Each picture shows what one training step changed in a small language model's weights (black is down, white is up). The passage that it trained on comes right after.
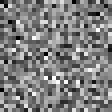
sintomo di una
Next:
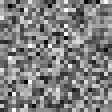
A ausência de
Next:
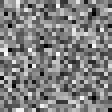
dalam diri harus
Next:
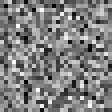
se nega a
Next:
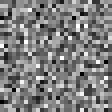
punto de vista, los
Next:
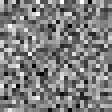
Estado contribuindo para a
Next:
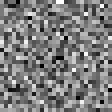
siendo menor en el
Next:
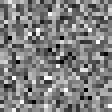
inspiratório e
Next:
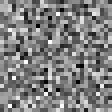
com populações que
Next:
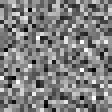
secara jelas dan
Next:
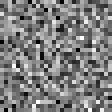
de receptare
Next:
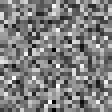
of independence and
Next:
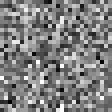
problemas para o ensino de
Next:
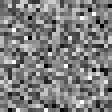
20. Karpal
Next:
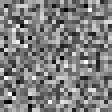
presentar estas un mejor
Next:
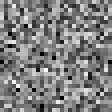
os alunos na tomada
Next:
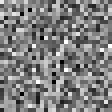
estudiantes en Educación
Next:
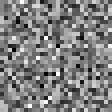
em que possibilita
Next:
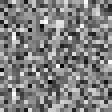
el elemento teórico
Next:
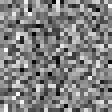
etishga harakat qiladi.
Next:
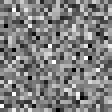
de ce niveau de
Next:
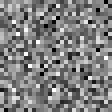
aux questions
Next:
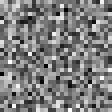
Interpretation und
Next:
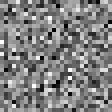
Ал эки
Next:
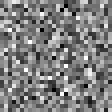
so‘zi haqida.
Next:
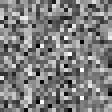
учащихся на
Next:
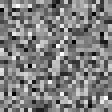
4 baravar
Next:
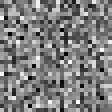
interesse foram dispositivos
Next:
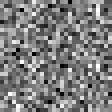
intervenção direcionarmos
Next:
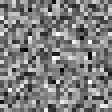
впливів на
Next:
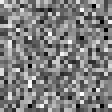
Appliquées à
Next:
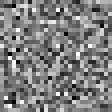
a viagem para
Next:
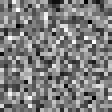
odob sohibi
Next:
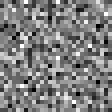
veće jer
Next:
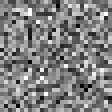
безпеки і
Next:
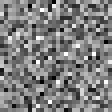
залежностей між
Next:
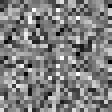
tatbiq etish
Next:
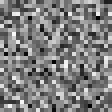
presencial as habilidades
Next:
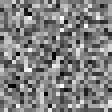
va CRM
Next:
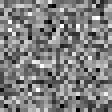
yo'llar mahalliy
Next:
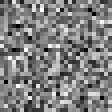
ließen sich
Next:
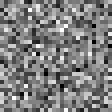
hám quramalı
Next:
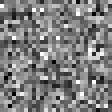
para mahasiswa
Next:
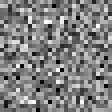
alunos, professores e
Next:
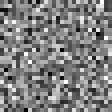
rahbar bu
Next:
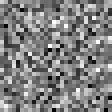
(MAP) a
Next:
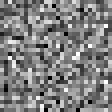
a liberdade, a
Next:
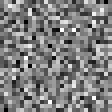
turga indikativ
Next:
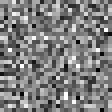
организации и проведению
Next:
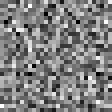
e urbanas,
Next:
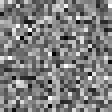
in september,
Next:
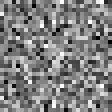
de Ibn
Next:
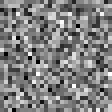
degli Studi di
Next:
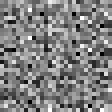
dépôt de
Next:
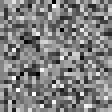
на учебната
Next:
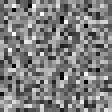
va raqamli PR
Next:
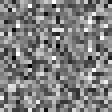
Tabasco El
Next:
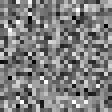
Haaren zu
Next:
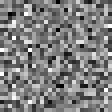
deixando de realizar
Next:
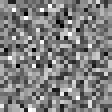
: Evolution de
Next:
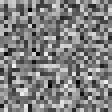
the field.
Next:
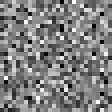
scontro. La
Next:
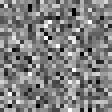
que englobam esse
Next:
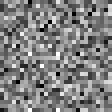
o enfermeiro
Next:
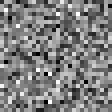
vida na natureza.
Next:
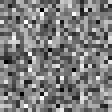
violência de gênero como uma
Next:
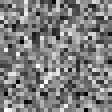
jarayoniga qishloq
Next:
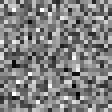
региона. В
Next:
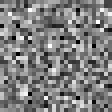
vek LFP
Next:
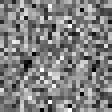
воздействие на
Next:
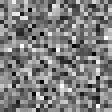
hasil fermentasi
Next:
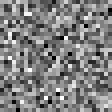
bo‘yicha mavjud ilmiy
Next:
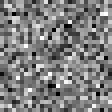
должна быть
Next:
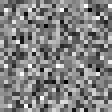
Relações Institucionais de
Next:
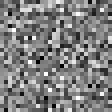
3. La vocal
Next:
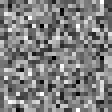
toptirishga imkoniyat
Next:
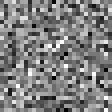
пошуку та
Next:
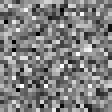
hueros el
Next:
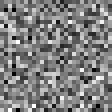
Integer Manba
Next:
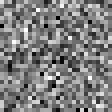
visualização, num
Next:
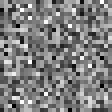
puede obtener que:
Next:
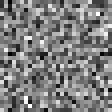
tengan dinero o
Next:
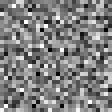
de tratar al
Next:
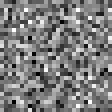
4 yoshidan shakllana
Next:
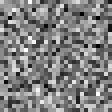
bases da profissão
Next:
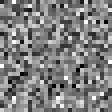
jumladan avto
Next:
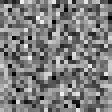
uitbreiding te
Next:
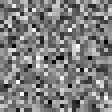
yang stabil dengan
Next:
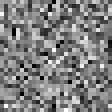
а їх добування
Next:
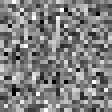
informativos de eventos
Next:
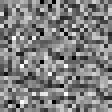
и девочками
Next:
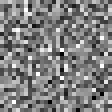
xizmat qiladi. Shunday
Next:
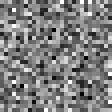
qui pourrait
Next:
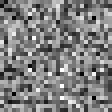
Pangangalap ng
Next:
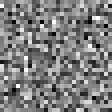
tilida yasovchi
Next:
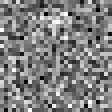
Uma interpretação
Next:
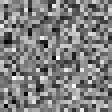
техніки, а
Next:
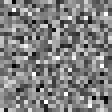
28. Dezember
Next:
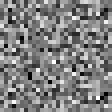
crea impact
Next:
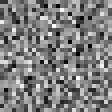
ida Yanosh
